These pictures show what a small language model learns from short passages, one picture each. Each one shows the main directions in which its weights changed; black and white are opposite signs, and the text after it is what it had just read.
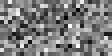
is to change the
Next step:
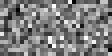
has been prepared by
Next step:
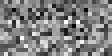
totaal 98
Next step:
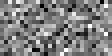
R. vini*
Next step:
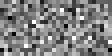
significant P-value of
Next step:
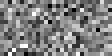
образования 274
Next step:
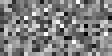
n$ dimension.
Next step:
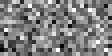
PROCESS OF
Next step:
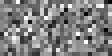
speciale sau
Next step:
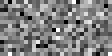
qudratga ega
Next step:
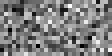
predict crop yields
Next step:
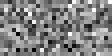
widely used deterministic
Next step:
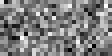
für Spiel &
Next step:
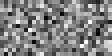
party and,
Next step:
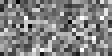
Software Va
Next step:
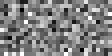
social activity not only on
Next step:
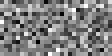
information like edges of
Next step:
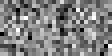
using traditional mechanical
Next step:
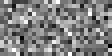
e peso das
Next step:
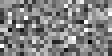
as soon as the
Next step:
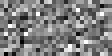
came to the
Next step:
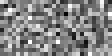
de reformas e
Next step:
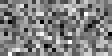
Materials and Methods
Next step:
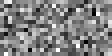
Models that can
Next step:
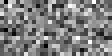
(Figure 1b)
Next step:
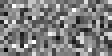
work setting, the
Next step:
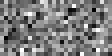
ularning tarixiy
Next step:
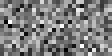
contains recordings of
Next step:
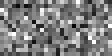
3 shows the mechanism of
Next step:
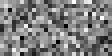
kefir Se
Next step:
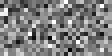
study found that both
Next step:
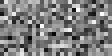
subordinated to the
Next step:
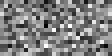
intervention to treat
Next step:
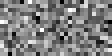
but psychological trauma
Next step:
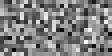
the main scientific and
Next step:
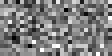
yoki hatto
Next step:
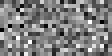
de produto comercial
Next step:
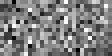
bólegi de
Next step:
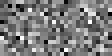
μm). Black
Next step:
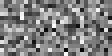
the concentration of women in
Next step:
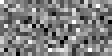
and 164 female)
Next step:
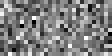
of exchange rate
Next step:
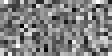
of watercolor
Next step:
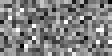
she is forced into
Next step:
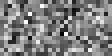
is not a single and
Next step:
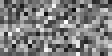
exploiting the channel
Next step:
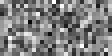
2. Is there any
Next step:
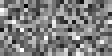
this study aims to
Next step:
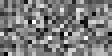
self and a need to
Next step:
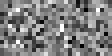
rate were defined. Similar
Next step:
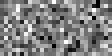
products and services on
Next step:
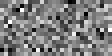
contains channels for
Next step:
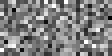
la misión de
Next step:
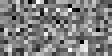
nur dort
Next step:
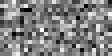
foi o curso
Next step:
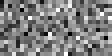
un requisito
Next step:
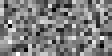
(Figura 2d).
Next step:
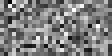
exist a configuration
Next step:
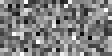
how training policies and practices
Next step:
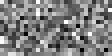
The activation parameters have
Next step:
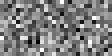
depicted in
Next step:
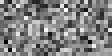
a strengthening material for
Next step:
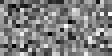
variable measured at the
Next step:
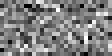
For each photo,
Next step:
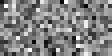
Médio do
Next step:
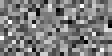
this perspective the territorial
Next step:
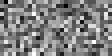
collettiva su
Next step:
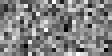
As they are essential source
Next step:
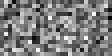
comme les politiques
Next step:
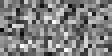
was analyzed using mean and
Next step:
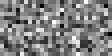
and the patients have
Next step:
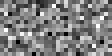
according to need.
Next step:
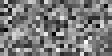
Exploring sustainable
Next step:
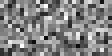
release of the statistical
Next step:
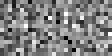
que contribuyeron
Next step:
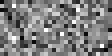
und kann,
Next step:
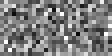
exact solution of the
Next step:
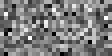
Having a female
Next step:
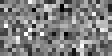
ortoped a
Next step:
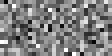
genèse des
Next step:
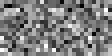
The next generations will
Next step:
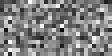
formed on the basis
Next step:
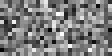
are physical things a
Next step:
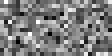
activity. Moreover,
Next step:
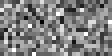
study. Through many
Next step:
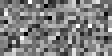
core Isolators
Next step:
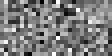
нарушения у
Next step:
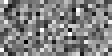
by complexometric
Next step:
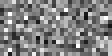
the sulfonate
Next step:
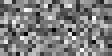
visões de futuro
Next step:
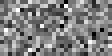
role as a new
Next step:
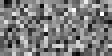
body, reports to
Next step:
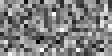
Both distributions are
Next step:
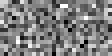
nature organisationnelle,
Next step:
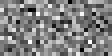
Hence it identifies
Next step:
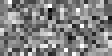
Verlaufe des
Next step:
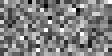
growth of disability in
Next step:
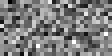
языку. В
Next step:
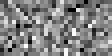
flow of project 1 0
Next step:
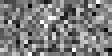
with comfort,
